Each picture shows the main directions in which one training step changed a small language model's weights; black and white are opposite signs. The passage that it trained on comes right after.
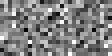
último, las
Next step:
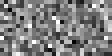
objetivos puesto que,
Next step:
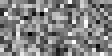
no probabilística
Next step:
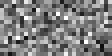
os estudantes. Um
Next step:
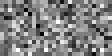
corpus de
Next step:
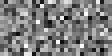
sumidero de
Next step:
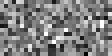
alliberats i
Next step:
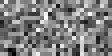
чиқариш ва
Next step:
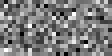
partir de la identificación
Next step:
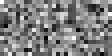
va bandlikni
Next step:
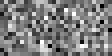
conectora de
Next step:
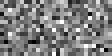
характеристики качества
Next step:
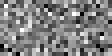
de imagem,
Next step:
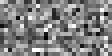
kuwa kuna
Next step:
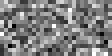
mit blauen
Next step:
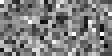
exam in the
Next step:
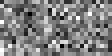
cuales valoraron el
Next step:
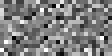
institusi pendidikan,
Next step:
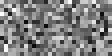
De los huesos
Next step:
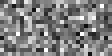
os pacientes que apresentam
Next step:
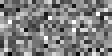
ва “Бюджет
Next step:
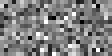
decir, cuando a través
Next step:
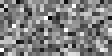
gestion des finances
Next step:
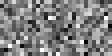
поругу. У
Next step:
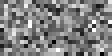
de rekeningen van
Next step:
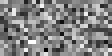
und Statements der
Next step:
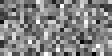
de perforación y
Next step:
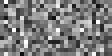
negro, após
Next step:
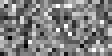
das razões para o
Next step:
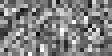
остатки и
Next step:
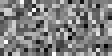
seus sonhos, um
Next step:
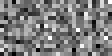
і страждання
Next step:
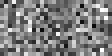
do falecido
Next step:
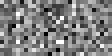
rotatividade em
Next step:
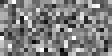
o registro da atividade
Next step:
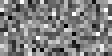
a clearly
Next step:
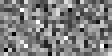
salohiyatini rivojlantirish
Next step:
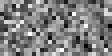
destruir las
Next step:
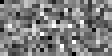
N Título
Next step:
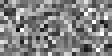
на несколько
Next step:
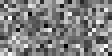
mm o localmente
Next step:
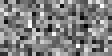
normas enquanto
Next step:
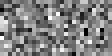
une valeur
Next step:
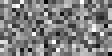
chiqish dinamik
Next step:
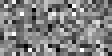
60%, drugim
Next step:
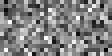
pendukung kegiatan
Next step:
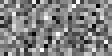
folgende Beitrag
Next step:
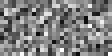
остался без
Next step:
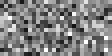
het bestendigen
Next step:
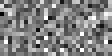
лечение //
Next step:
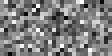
werden, dass eine
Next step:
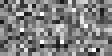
Também foram
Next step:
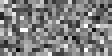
for the selected
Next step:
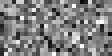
rivojlantirish hamda ularni jamiyat
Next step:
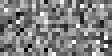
iqtisodiyot fanlari doktori, professor
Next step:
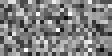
gestores tendem
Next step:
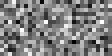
PhD, dotsent
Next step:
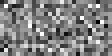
resaltó por su
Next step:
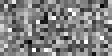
analizamos a continuación
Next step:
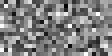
auteurs tels que
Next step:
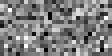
усул ва
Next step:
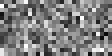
aql, bilim
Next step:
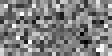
social assistance
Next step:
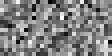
sha'ni va
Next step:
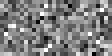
- Panero,
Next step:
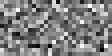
ва ундаги
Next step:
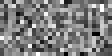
do Cariri, que
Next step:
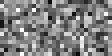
сақлаш ва
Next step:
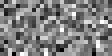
значительное влияние
